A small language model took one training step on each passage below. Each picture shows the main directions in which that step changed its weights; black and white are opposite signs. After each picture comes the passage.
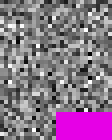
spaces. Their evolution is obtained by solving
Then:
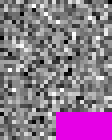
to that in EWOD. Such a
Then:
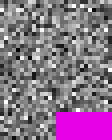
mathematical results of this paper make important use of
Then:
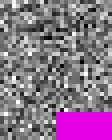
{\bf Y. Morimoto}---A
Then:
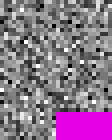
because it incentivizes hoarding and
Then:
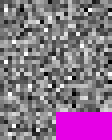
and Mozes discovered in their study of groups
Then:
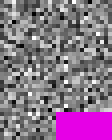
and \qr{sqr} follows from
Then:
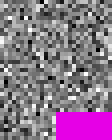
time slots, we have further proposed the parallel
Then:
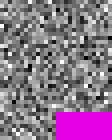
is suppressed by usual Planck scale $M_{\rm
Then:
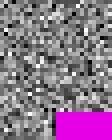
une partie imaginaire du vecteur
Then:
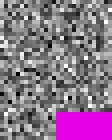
to different lattice spacings. The picture presented by
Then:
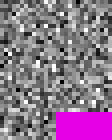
critical technical challenge -- with $N\geq 3$
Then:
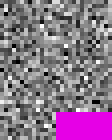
of $\alpha$ cluster structure is the order of magnitude
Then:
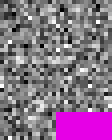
in order to guarantee that properly normalized perturbed
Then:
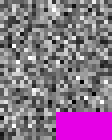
generated by the $x_i y_j$.
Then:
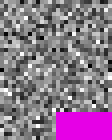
the 3 of 4 property and so it must be a
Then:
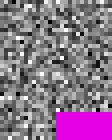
different species in the code. With decreasing densities the
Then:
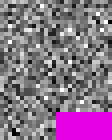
find that $\theta$ must be periodic with real period
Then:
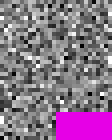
with initial condition $f^{\om}$ of the form
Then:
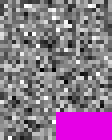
counted all pairs $(x,x)$ with
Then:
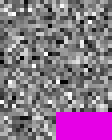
edge terminations (aGRGs) can provide
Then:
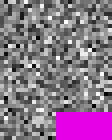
bonds have positive probability in $[0,1]$.
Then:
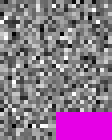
statistics from $\mathcal{D}_q^{(k)}$.
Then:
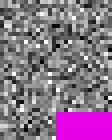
with field coefficients gives rise to arbiters on projective
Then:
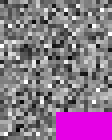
However, this is overruled by the stronger
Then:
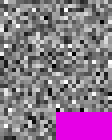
the quantum number $k$. As our theoretical discussion can
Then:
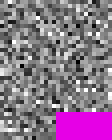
direction with the boundary when it hits one
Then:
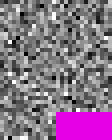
given. If $(m,n)$ does not
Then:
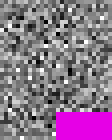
the RG trajectory corresponding to the dressed
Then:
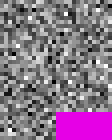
and add it to user input, forcing the model
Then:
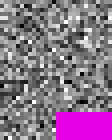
several conclusions can be reached: --- A new
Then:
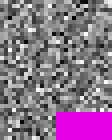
descriptions using transformers models. Another approach involves
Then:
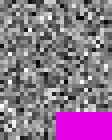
Physics, Victoria 3010} %
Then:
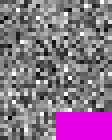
generality. It would be more precise to say that this
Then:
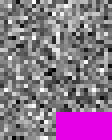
Entropy Principle (MEP) has
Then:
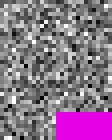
Altogether, this gives rise to stepwise
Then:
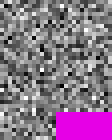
closely related to the guarantee of the natural
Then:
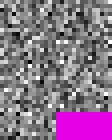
200-nm thick. When the scotch
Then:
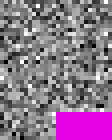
and estimated effective plateau capacitances of approximately
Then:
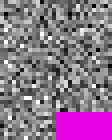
spin axis with velocity $\beta$, the corresponding mass loss
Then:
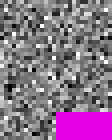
a $\sim 30 \%$ uncertainty given by current
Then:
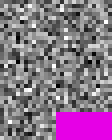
by a very different construction another interesting superhomogeneous point process
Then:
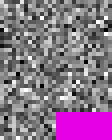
impact velocities will mean less massive particles will be more
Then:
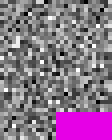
function of $f_0$ is summable.
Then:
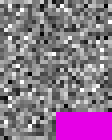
MRL function As in Chaubey and
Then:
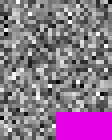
as the closely related generalized Bombieri
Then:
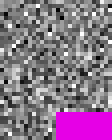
similar vein, we may ask for the Riemannian version
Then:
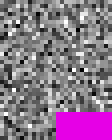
$G\plus X\approx G$ for all
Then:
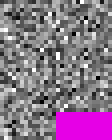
\boldmath {\bf Study of heavy meson production
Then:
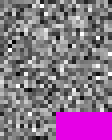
being allowed to pass unity instead of being bounded by
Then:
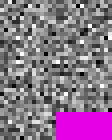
affected by the strength of the CH
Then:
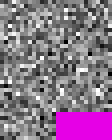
process parameters. While the actual spatial variability in the test
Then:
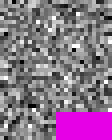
due to Earle and Marden.
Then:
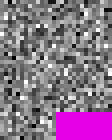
patient. In contrast to the first patient,
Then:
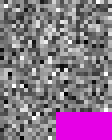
taken from Ref. \cite{Widera}.
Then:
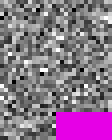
synchrotron and inverse-Compton radiation from a
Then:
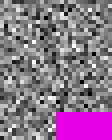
the characteristic energy density defined by this relation cannot be related
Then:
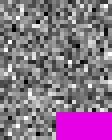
reduced to a new class of fields that associate a
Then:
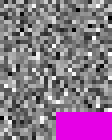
plan to explore in the future. The maximum likelihood method
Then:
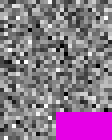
of attractors, or may be proved using the variation
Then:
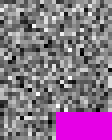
network," *Int. J. Comput.
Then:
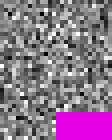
the irreducible $Ad\,L$-submodules
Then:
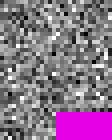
to five levels of nesting. Moreover, it
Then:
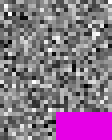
in general. \subsubsection{Step 2} By an
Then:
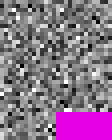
it suffices to prove $\hat{u} =
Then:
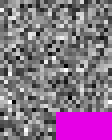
solutions are never simultaneously minima. It can be shown
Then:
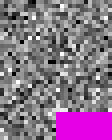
under the assumptions on $g_i(\cdot)$
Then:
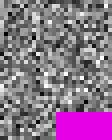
zero bias conductance as has been indeed observed
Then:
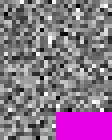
of the phase function $\psi^{(a,b)}$
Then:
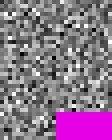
with interaction in 1D} It is fortunate
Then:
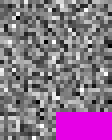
improvements can be achieved with the HMC method.
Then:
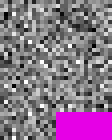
this, we observe a noteworthy increase in
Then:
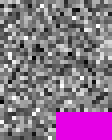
case when $I$ is strongly stable as follows from
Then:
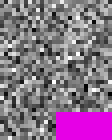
the K\"ahler potential $\phi$ (see,
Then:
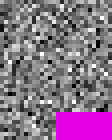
the corresponding $D_\parallel$. b) Data
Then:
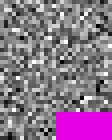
a stable and repeatable execution context that serves
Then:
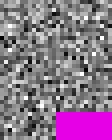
singularit\'es): calcul du \og
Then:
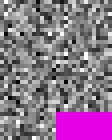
of the major open problems in the area. Examples
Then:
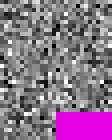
the radiation. So these flows are quite similar to the
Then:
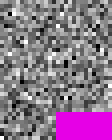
is partially supported by Grant-in-Aid
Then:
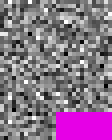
placed at 40 mm below the capsule
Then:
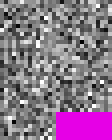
the energy eigenvalue, is \begin{equation}
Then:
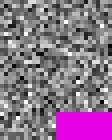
trap vibrations and imperfections,
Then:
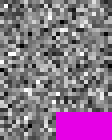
are detected and their momenta measured by a combination of
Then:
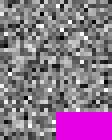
in $\C T_\Delta$. Indeed, two integer
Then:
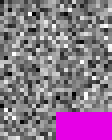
above the Fermi level, and a Fermi wavevector
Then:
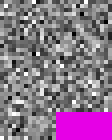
assume that $H_{u},H_{v}$
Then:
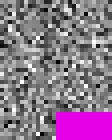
The following theorem implies the choice of orientation does not affect
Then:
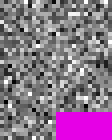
force has supplied the physics community with a great deal
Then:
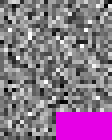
breakup results in oscillations of the cell
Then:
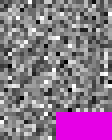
with $s=\pm$ denotes the expectation value under
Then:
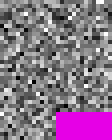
study the influence of the $t'$ hopping for
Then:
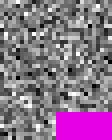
J. Woodtli and R.
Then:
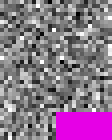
Adding and subtracting together satisfy the rule too.
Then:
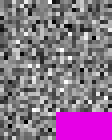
whole point set this constitutes a linear equation system
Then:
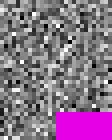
triangular lattice, $G_1/\mu\simeq
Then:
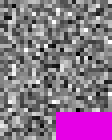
The colors correspond to the only non-zero component
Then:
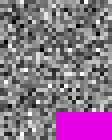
Rather than giving a forcing proof the consistency of
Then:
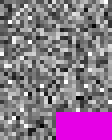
factor of three times. We present efficient new algorithms for
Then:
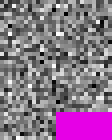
sample of flat--spectrum radio sources selected at
